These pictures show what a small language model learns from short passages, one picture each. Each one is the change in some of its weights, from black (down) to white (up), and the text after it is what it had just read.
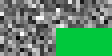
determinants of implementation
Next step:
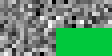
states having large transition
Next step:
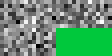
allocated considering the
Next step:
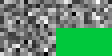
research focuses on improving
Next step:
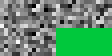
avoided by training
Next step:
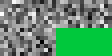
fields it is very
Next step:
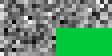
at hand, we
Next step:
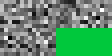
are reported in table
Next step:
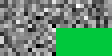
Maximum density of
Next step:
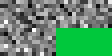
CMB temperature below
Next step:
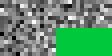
security of the physical
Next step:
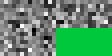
dating back to
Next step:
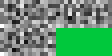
behavior and decisions.
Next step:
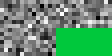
compared to the
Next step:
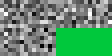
at the elements that
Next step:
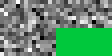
to the two most
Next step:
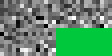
most relevant studies
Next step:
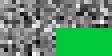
points back towards
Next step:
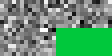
marital adjustment
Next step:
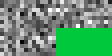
coefficient between the
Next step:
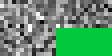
with considering SoS
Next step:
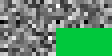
dayah that has
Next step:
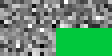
SFR integrated over
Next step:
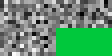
gas; Molecular
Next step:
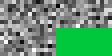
through the integration of
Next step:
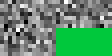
different models. The
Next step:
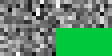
11. Performance of
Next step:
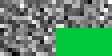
theory of quantum
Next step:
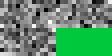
comment on the
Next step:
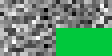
problems, and:
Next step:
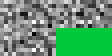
follows: If
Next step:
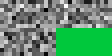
slurry and
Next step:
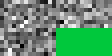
a possible farm management
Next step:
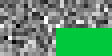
out any possibility to
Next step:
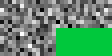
case of the
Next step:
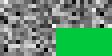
develop their creative
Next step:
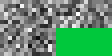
is not a modelling
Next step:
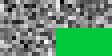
spacing, but
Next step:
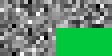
become more fully
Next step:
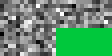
the articular
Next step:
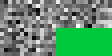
this work (see
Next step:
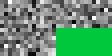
(see Fig.
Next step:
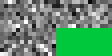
developing a corporate governance
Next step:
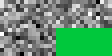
M, Zou
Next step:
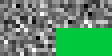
from the MC experiment
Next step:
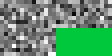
national economies
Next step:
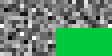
model predicts
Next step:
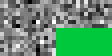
should be regarded
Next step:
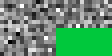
and taking the linear
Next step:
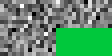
of 20mm and
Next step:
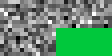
the limit of the
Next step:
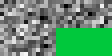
sizes, and density
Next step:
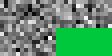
(step 10 of
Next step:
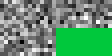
this outcome in the
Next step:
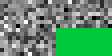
Identification of
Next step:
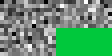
which we assume can
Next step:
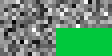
size is approximately the
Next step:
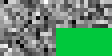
will be a
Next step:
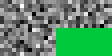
group of stone
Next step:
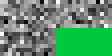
voter who
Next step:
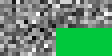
our low-energy
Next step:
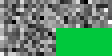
with arbitrary position angle
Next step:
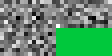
highly statistically significant relation
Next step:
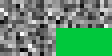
transfer of the
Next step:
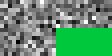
to include these
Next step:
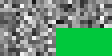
environment, which can
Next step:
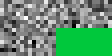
applied to some other
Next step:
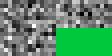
originates from the
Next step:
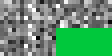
ERGs through
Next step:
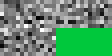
are used in patient
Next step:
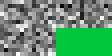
well, it has
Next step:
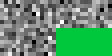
reaction. The first
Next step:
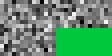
a potent
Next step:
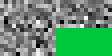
in {\it
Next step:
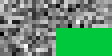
are undergoing dynamic
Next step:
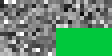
efficacy and safety
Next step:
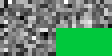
each experimental plot 1
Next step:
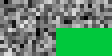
a unit vector along
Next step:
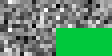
Rounds Fig
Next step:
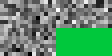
Compared with the
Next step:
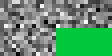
to a harmonic
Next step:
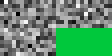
can be made sense
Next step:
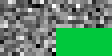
of synchronization
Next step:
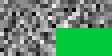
pump activation
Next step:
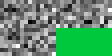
system answers questions
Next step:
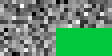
of central spinal
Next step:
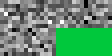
the temperature probe
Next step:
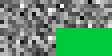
coefficient of determination
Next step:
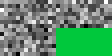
with the second time
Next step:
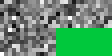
all modelling scenarios,
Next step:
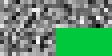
following holds.
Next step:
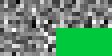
networking develops
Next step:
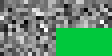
considering a radiation pattern
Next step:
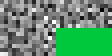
theory studied by
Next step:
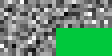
updates the
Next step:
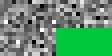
over the observed wavelength
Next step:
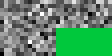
field system was
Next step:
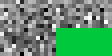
Who is it
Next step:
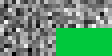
water vapor
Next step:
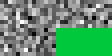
The second aspect is
